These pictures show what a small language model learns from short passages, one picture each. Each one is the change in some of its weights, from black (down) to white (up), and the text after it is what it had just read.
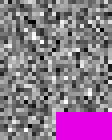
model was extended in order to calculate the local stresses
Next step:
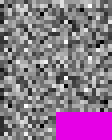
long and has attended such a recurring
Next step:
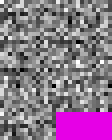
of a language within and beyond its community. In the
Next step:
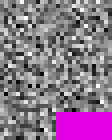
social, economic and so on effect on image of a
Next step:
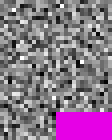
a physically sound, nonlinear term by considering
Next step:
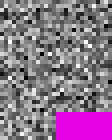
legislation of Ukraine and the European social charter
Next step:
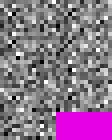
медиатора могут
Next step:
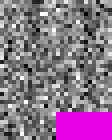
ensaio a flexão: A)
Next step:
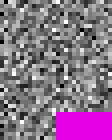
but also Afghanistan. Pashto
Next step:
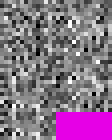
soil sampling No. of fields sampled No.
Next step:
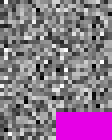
skills and aspirations. To address this, the
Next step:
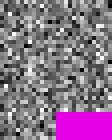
soft depress. (Sensor data sampled after
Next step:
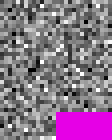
asymptotic values. Thus, extremely large lattices
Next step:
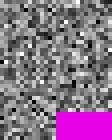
springs from the wisdom mantra
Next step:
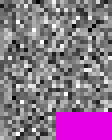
platforms, often producing content on BitChute
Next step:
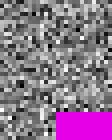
\item Decompose all images in patches
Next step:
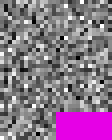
where $\sigma \cdot A = \sigma_1
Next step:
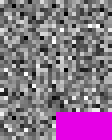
motion. Scale bars are 1cm.
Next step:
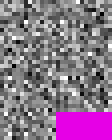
ih često koriste.
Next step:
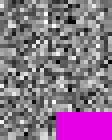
Private runtime data were excluded
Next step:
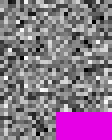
promoting balance, and improving overall
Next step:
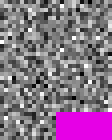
alohida rol o`ynaydi.
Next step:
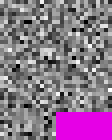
were the number of animals that could be
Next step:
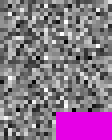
approval This study is part of the Pol Chair
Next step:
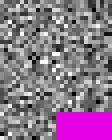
and vice versa (WHO, 2015).
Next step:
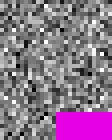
Вообще, гипотеза
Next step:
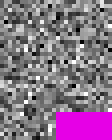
and efficient energy transfer. Explosive
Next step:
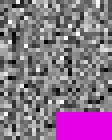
mechanism. This can be proved by two simple numerical
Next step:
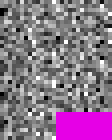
понимание и измерение пола
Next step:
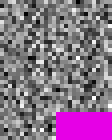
H. M. et al. In:
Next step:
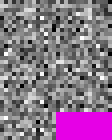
Europe: Understanding and Learning From the
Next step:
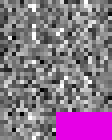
paper advocates for strategies balancing sustainable tourism
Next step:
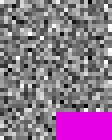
x_i$ to $\mathbf x_i +
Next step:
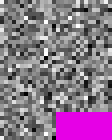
vezes a empresa paga o
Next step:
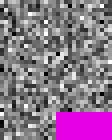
meaningful way. This information is not quantum
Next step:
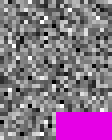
and Web-Based Attendance
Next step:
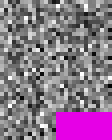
use all strategies to achieve on 100.0% of
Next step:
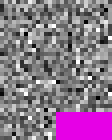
can be expressed in matrix form \begin{align}
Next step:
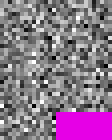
tahdid vujudga kelgan
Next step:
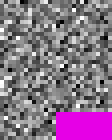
center-of-mass four-momentum
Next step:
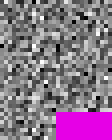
consisted of Dean of Colleges,
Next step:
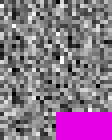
medical practitioners take informed decisions
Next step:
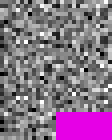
el propósito de fomentar el desarrollo
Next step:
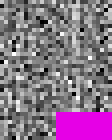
o‘xshatish san‘atidan
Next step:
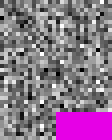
the two chamber ends with an automated
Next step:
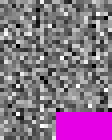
nutrient supplement. Keywords:
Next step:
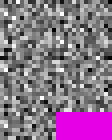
гр манфий синамадан
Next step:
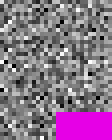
in these systems [see Section S4 and Figure
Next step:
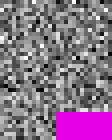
Figure 1: Structural Model Direct Effects
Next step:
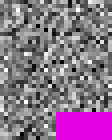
M24 This initiative has received funding from
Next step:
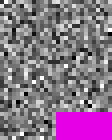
the spectrum shown in Fig.4 is quite different from
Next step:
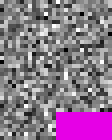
to DM is provided by baryons. This conclusion
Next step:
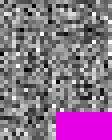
Sunyaev, S.R.
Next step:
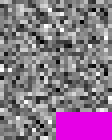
Babic for help with sample preparation as
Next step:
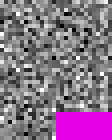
GeV and $\mu= 100$ GeV as a function
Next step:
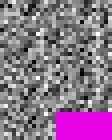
R. R., Balzer, P.
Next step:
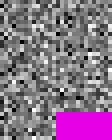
of the semiconductor with the light field
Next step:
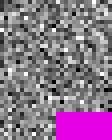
is primarily attributed to the insufficiency of
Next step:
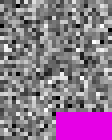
bands for the functional groups. Hence, it can be
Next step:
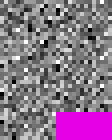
foydali qazilmalarni qazib
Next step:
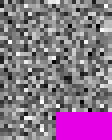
objetivo de la investigación consistió en
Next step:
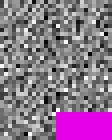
Global Environmental Change, 45,
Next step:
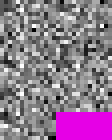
его Коллектив и директор
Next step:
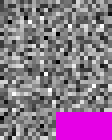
to various ponds in the park from the
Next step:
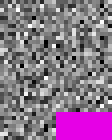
un llanto al revés, y
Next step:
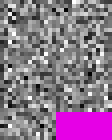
absorption in this region may not be beneficial for
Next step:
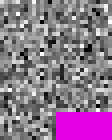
increase the number of spinor fields that may appear in
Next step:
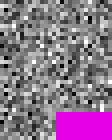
entries starting in the upper left corner are
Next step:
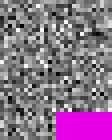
Deliverable 6.3 and showcased
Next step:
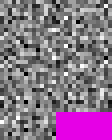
tarakkiyotining istiqbollari
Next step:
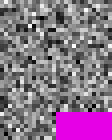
balls mix in some ways, and that this mixing
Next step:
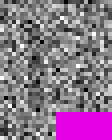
at the Getty Museum.
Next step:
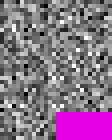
muhim rol o‘ynaydi.
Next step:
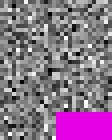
walk measure describes well the stationary state of
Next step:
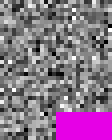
respondents were well qualified: master 53,
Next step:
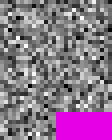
является социально-экономические
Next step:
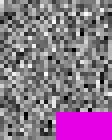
quotes for each tier as the other side
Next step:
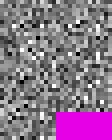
behavior of the order parameter vs the control parameter. The
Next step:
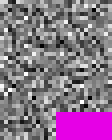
and political factors in long-term energy system scenarios.
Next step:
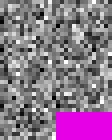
opened scope for a progressive life in
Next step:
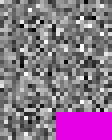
respective bodies. Also with the continuous development of
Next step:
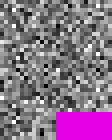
Rate from Recent Redshift Space
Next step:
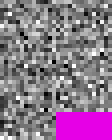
order we arrive at the asymptotic expression \be
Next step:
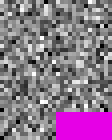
внедрен в учебный процесс
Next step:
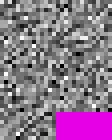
and utilizing the results of original research conducted
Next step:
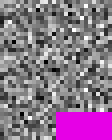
user’s subjective impression; and
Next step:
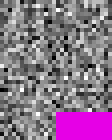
it sensitive to Self-Phase Modulation
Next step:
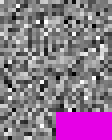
operators $A$'s are raised to
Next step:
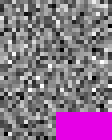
[8, 9]. Discovery of
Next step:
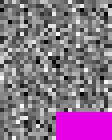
palladium mesoporphyrin IX
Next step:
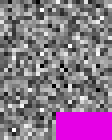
performance of $CLIP\_image$
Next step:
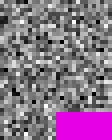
pairing channels are in competition. {\it
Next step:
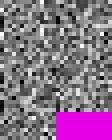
successfully placed the stars into the expected region of
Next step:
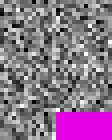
alma- shinuvi buzilishiga
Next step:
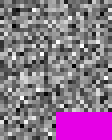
the mode of reducing adipose tissue,
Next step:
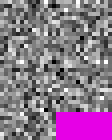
VM. This machine can, in turn,
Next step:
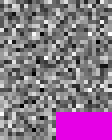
sus contradicciones propias, nos
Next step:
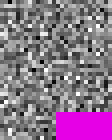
the $\overline{\text{MS}}$ scheme, the
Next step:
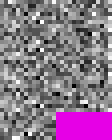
A., Haefelin, M.,
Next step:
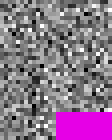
set $\mathcal{D}_U$ of all
